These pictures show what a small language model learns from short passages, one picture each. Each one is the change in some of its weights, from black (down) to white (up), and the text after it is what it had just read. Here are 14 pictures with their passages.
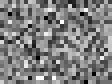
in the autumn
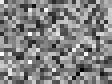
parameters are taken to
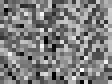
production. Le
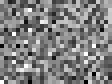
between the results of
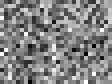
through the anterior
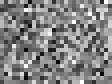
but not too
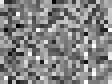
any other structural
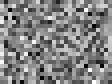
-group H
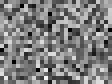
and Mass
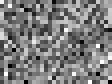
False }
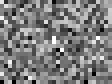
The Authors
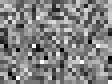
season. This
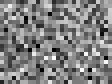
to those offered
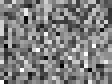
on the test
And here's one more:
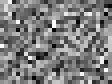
extract of
